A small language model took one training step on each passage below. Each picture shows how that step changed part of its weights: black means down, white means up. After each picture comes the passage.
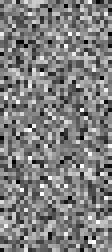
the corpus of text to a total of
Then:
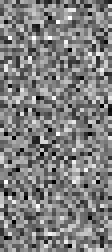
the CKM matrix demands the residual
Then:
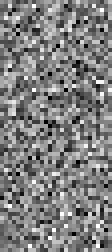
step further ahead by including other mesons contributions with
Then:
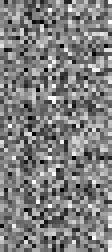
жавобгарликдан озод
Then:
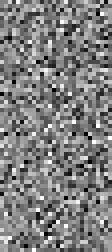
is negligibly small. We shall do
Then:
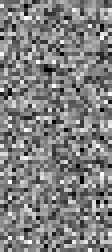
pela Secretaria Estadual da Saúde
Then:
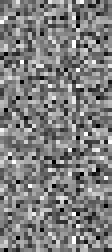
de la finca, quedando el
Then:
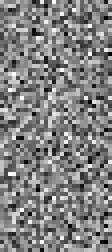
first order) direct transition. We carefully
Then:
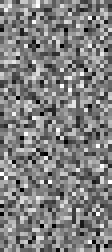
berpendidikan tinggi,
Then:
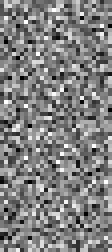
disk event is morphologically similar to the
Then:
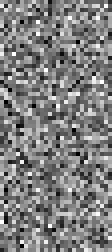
in mass (Burkert \& Silk
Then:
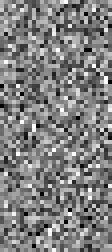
is typically the case for central peaks with high curvature
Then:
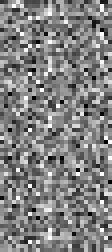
де збільшується ризик
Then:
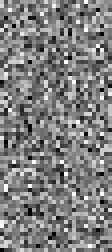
mehrkernigen Farbmitteln
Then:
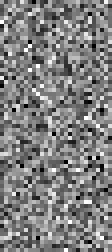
order process is $t(\pt) \rightarrow
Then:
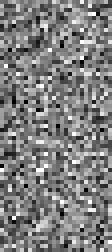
İdeal hedeflerin belirlenmesi
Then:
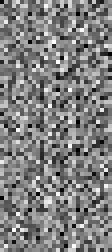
issus de divers domaines liés à la
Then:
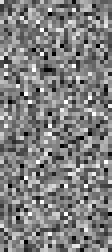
as forced, and continues. We measure
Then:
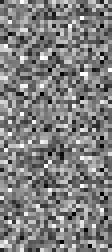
der DIN18300 abweichenden,
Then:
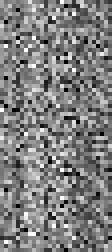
ATLAS experiment at the LHC.
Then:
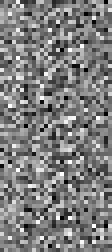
passiva é objeto de profundos
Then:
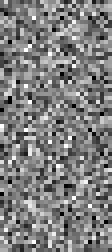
Navier-Stokes equations remains an important topic
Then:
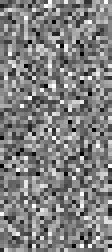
point process on $(0, \infty) \times
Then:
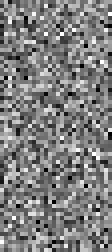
of the $i$-th edge group is mapped
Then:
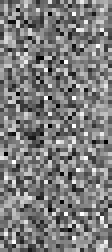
Karaman, Doctor of Philosophy
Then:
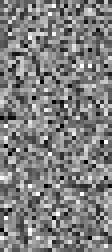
masers - radio lines: general}
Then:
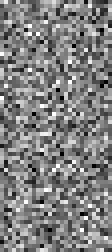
Equation~\eqref{eq-1}. Let
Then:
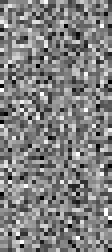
a ich odsúhlasení bude
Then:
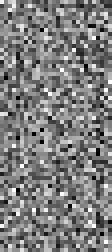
are measured in units of the recoil energy
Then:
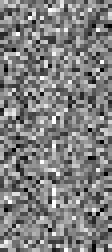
number of realizations tends to $+\infty$,
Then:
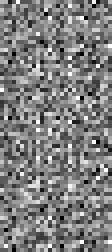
On remarque aussi que pour deux
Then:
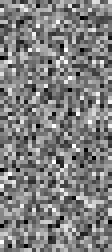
on the far side of the Moon and serves
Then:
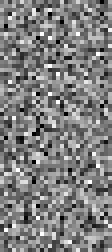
space and angle and subsequently integrating over complete phase
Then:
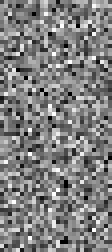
of polynomials $y_i, z_i$,
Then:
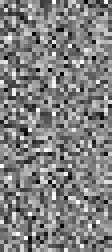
\citenamefont {Moussy}, \citenamefont
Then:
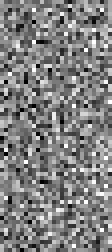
rates and then transformed back to the distributions
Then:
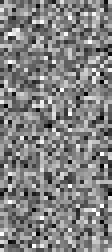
integratsiya siyosatlarini talab qiladi.
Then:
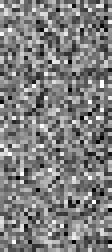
устувор йўналишларидан
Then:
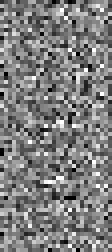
yaitu, untuk ukuran super
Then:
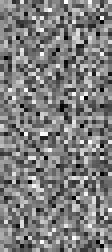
they are rare. The density operator at the end
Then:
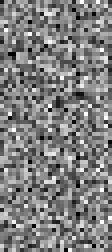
com meu bebê sejam realizados
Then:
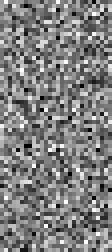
технологій позиціонування та
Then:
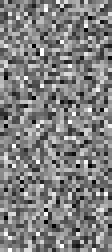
year at $z > 5$. GRB have
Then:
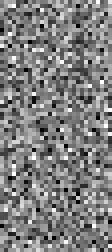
\times 10^{-5}$. So the price
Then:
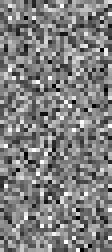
and $B$ can be calculated analytically for the
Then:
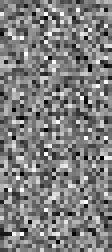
taklif etish borasida dunyo
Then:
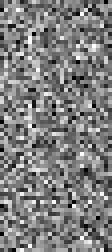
Mámleketlik Universiteti
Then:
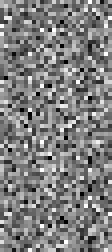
where we show that ZFC is not sufficient for
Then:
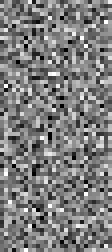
interchanges $H\leftrightarrow P$
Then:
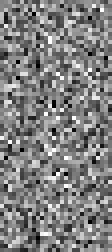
influence of the background processes is crucial for finding optimal
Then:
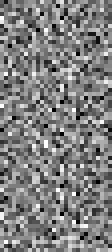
stupid, but patient, human, who
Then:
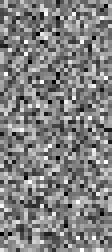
uniformly on $\R$ to a constant.
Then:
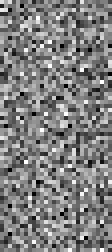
too, revives at the IR fixed
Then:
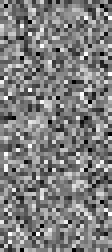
\title{$\z$-symmetric spaces}
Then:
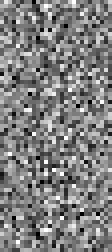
~, \label{phi2} \eeqa
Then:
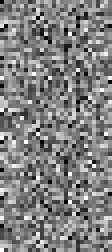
quando um agente estatal se manifesta
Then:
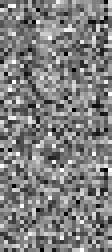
test illustrating the ability of the discretization to
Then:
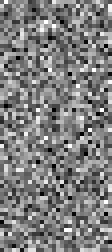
its null geodesic generator. Then the
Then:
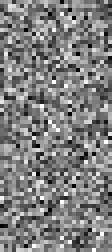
$i \neq j$. Near a fixed point
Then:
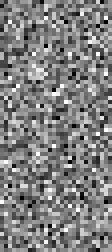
converges for $t=1/q$, and so
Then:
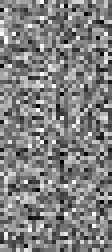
nos encontros); Guardas =
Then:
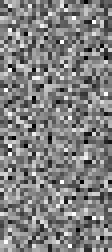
ósmego peryodu Sejmu
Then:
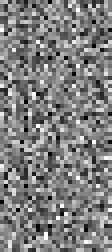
from Vershik--Kerov theorem
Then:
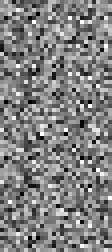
\theta^1 \wedge \theta^2 +
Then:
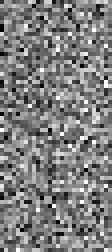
aniqlandi. Bu holat "akustik
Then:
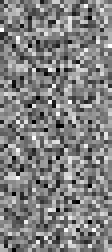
\sqrt{\operatorname{Var}\langle f
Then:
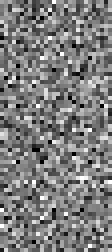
in the $\msbar$ renormalization scheme.
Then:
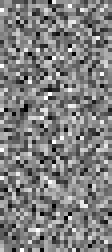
we apply Theorem 1.1 twice and obtain a
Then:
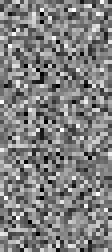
recall that for an odd Steenrod square
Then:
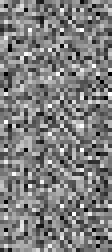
Britse en Amerikaanse
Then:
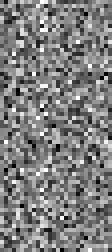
any additional hardware or software. It can be
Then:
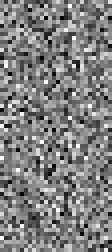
moliya, bank, kreditor.
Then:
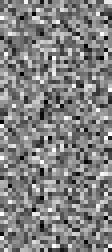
talabalar o'z maqsadlariga
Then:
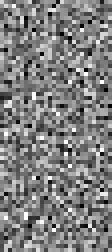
between 0.10 and 0.15 for the investigated
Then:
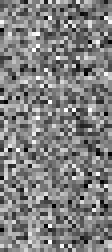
digitale nelle scuole
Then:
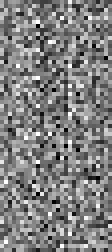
livre comércio, em vez
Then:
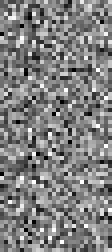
happen that the zero locus of several non
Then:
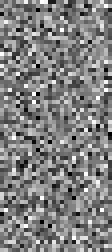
we obtain \bel{EST ONE
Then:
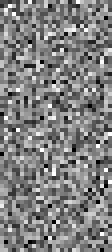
the plasma. As it was shown
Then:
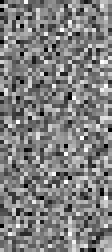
meridian) we see that there is a
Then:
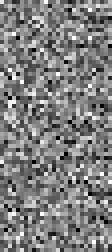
dynamical interactions, spins of the binary component
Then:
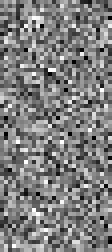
the spin qubits: when spin coupling is needed and
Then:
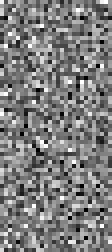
synthetic data. Experimental results are
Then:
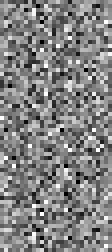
i.e. a \emph{flag
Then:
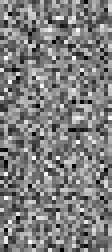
spacetime which has neither matter nor gravitational
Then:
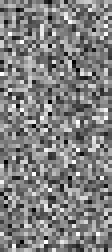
efficiency in successfully making SNe based on
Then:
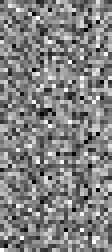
iqlim o‘ziga xos
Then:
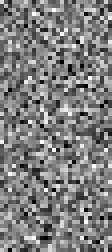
color $w$ with $n+p$\ and
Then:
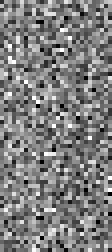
críticas por las interpolaciones
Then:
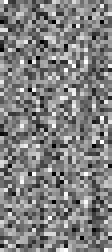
exactly $\bigcup\limits_{\alpha\in
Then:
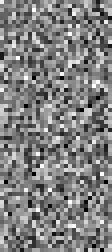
this region of the phase diagram. We have shown that
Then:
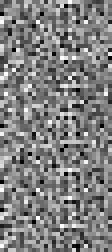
Sc, Ti, V, Cr,
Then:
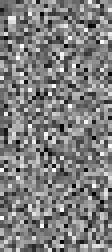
some physically-relevant operators, thereby
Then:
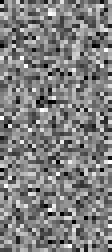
parte externa da casa para fazer suas
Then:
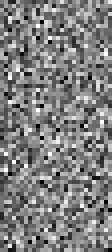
and similarly for the $\theta$ initial conditions.\\
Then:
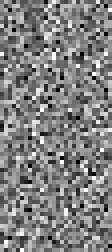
assume that~$V$ is a linear function,
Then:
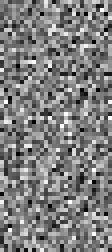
common origin with the Cygnus Association.
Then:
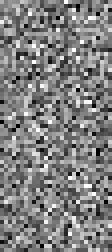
be necessary to include also transferred hyperfine
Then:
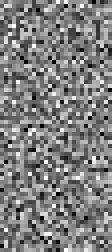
the peak cross sections, in both the $Z$
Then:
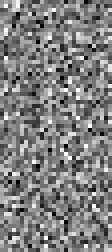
be bounded by integrable functions, that is,
